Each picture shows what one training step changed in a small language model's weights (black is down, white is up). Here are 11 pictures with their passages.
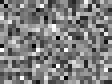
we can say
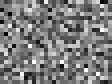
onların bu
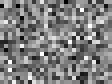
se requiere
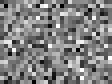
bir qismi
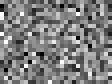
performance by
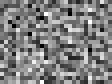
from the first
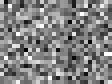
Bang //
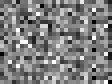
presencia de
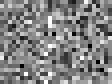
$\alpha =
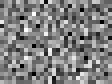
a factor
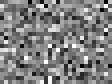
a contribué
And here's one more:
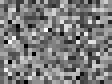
that the pool
